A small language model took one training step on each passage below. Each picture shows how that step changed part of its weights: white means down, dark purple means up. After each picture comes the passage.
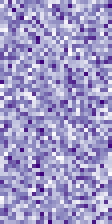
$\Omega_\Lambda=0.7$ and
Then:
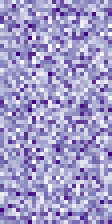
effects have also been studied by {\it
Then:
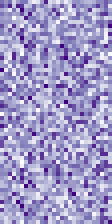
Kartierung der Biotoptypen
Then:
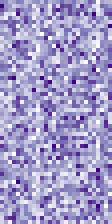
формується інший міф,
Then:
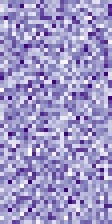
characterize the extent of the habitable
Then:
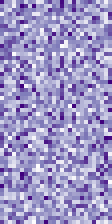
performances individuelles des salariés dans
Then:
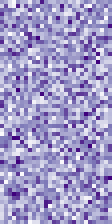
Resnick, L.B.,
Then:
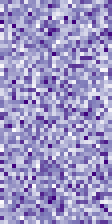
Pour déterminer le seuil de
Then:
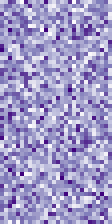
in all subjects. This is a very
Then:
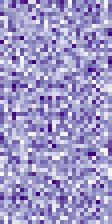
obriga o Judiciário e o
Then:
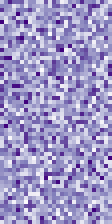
Por el contrario, los métodos
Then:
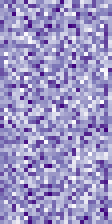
all non-negative information-energy rate
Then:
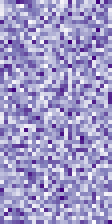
presidencial nº 6.640 de
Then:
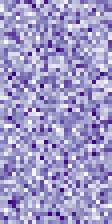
in light blue (PANDA crystals)
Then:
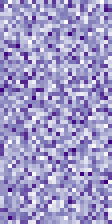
coupling in terms of the principal value of an
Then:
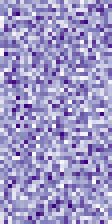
сочинений этих авторов.
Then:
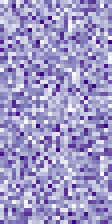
where $r$ is the radial distance of the
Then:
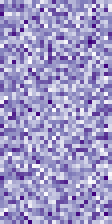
chiqish misol bo'la oladi.
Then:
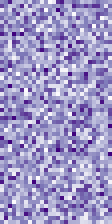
authors have characterized the constraint functions. In this
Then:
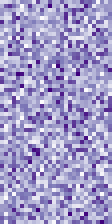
and buckling effects. Bending
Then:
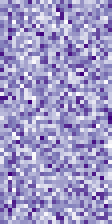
$\Lambda_M = n\Lambda$. The
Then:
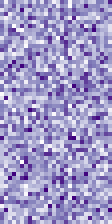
literature on UAV communication networks has taken the influence
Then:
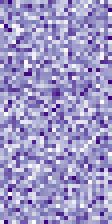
is constant in the vertical direction, the radius where
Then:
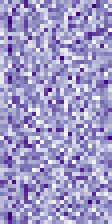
of QHE, i.e. symmetry class
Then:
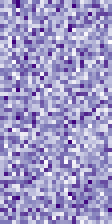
results of the linear-stability analysis, based
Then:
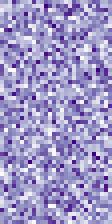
written in coordinates $X,Y$
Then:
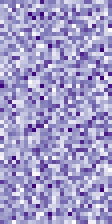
citado, que a oferta de
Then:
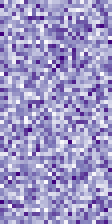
the model's output to observational data.} We
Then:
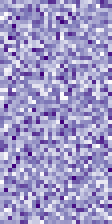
be due to the synchrotron
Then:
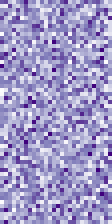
já na época de
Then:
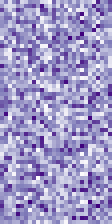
трофей – оленячі
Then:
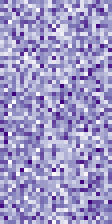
улар даромад тарифлари
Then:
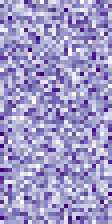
normalization condition for $\alpha$ and
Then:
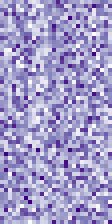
толерантности – белок,
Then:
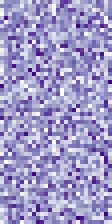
par une figure de pôle. La
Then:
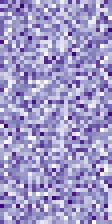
botânicas, principalmente como
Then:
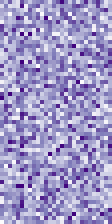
- [19] Boyzoqova
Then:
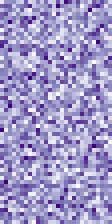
suggested in section 5: in the
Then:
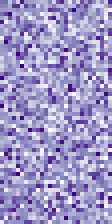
then the total number of exposures at time
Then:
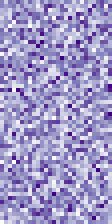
fungicide, disease, chemical
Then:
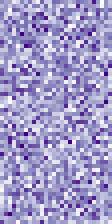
V.A., Mishchenko
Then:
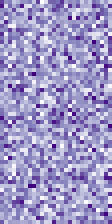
coordinated activities related to the joint solution
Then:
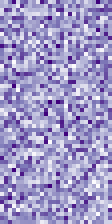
Since the LDOS at the Fermi energy is
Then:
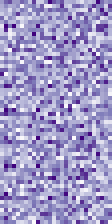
морских портов. URL:
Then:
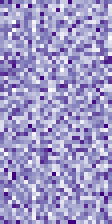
y realizarse de acuerdo a
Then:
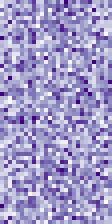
texnologik tizim, kesish tezligi,
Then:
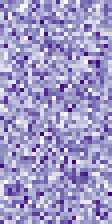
Fig. \ref{vary} based on
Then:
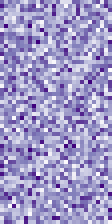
transitions of electronic and nuclear spins.
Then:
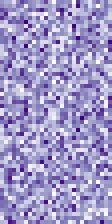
is non-trivial for a
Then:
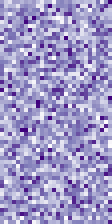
density $\rho(\vec r,t)$ induced
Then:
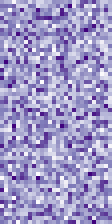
Ours-MA). Integrating
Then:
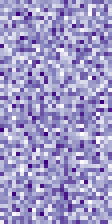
отношений матери к своим
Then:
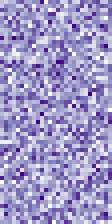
ko'p qavatli binolar
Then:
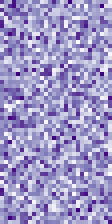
imparcialidade e independência”
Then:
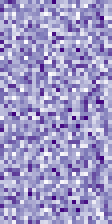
جائے تو وہ اس
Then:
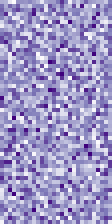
psixik funktsiya tashkil qilinishi
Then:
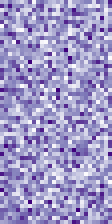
ratio of total cross sections between the associated
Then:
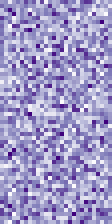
(non-existent) columns, especially
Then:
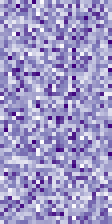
physical insight in the structure prediction, lacks
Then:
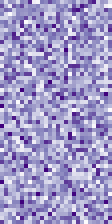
for the $\tilde X_{r}$ is not
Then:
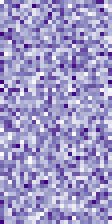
this system can display a refractory
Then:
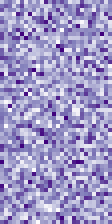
intervención en el último curso
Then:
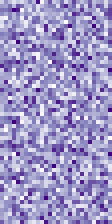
is constant torsion preserving, one simply
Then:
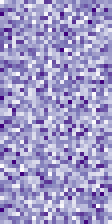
}We may also write an effective
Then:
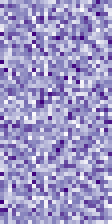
curves represent different data points from the corresponding
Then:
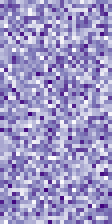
H atoms can be trapped in each square
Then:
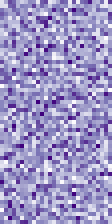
the per-event yield is normalized into
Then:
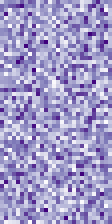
In this sense, this work provides an alternative
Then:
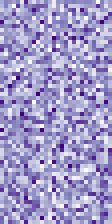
pass its estimated LLRs as {\em
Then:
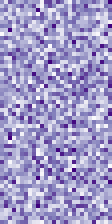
to uncertainties to which they are designed,
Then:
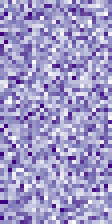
are given by the tensor product of the respective
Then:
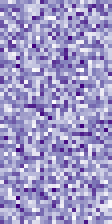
ижро этиш; назорати
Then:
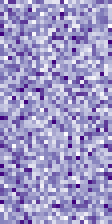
three terms of the product must have a negative sign
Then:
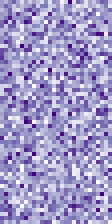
of Jupiter and Neptune
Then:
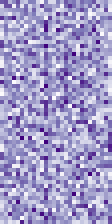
bo'yicha falsafa doktori
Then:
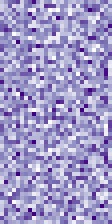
des indicateurs de coût, de
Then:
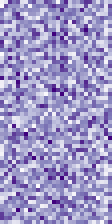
de Card Stack blijkt dat
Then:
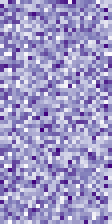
yo‘nalishidagi yo‘lak
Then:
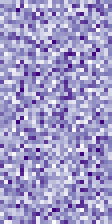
Натижада минтақадаги
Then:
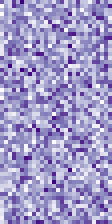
the U.S. equity markets
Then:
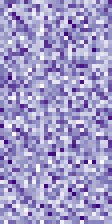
\quad F_N(x+\Lambda
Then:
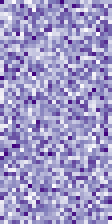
ms. de duración para la
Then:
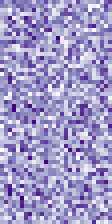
issues. Used explainable AI techniques
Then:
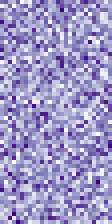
dangers du VIH-SIDA
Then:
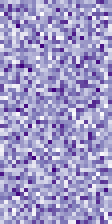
de l'océan atlantique avec
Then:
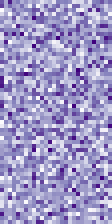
framework, inflationary models induced from a 5D
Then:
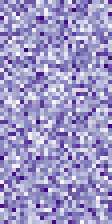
This variation of noise with frequency needs to be taken
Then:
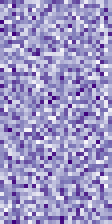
Relações Exteriores.
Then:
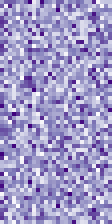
управления движением подводных
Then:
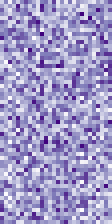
„Географски речник
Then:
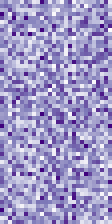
research includes an analysis of the anime
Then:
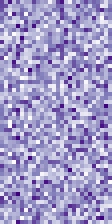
Rayleigh and Thomson scattering.
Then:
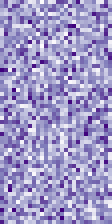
instrument functionality in air. Thermal
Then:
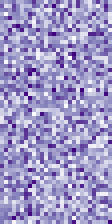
of the liquid coupled with relativistic
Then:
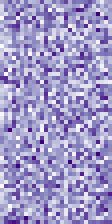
Watson, M.~W.
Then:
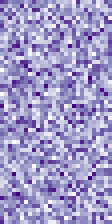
mencionadas, dentro do recorte
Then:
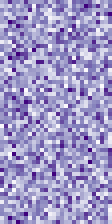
dominated by the triaxial geometry of the
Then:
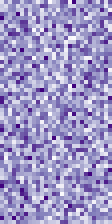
short, while polymer increases the probability of
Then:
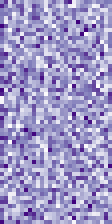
conservação empreendidos conjuntamente
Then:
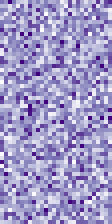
safely neglect this contribution.]
